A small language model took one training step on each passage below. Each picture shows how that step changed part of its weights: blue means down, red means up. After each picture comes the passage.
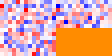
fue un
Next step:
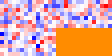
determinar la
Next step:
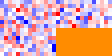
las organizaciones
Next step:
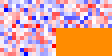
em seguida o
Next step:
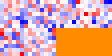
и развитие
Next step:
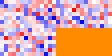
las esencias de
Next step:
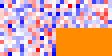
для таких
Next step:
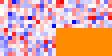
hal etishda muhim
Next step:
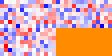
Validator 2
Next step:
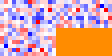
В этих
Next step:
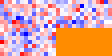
de los humanos
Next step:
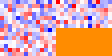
wurde mit der
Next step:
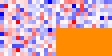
Polonia de
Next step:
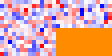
ser aplicada por
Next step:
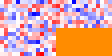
visibilidade e
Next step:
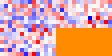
Con el objetivo de
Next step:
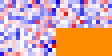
ҳар бир
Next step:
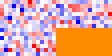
la validité
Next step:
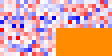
por dois
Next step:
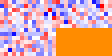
va uni
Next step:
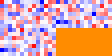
bilan birga
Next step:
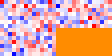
da escola.
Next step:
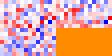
the above
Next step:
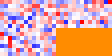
em aprender com
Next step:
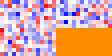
rivojlangan va
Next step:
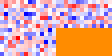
então se
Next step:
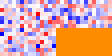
tienen la
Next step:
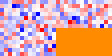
de General
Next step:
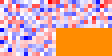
bilan soliq
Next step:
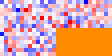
a constant
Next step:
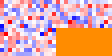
de belleza
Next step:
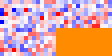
tahap ini
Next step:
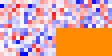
They come from
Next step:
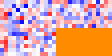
bolalar ularning
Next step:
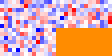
Figure 2
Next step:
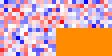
OSN o
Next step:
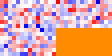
esa insulin
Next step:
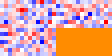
citado por
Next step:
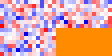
partir de los
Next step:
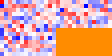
del verso*,
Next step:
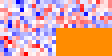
of intensive
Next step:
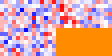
un entorno
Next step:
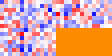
alterações do
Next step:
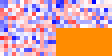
frågan om
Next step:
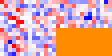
texnika va
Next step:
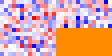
якою для
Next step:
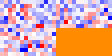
i estetiske
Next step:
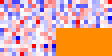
sifatida tashkil
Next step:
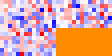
как полностью
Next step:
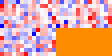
– bizning
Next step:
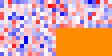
negativa, no
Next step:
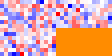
uma organização em
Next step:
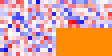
luar yang
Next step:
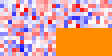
al menos
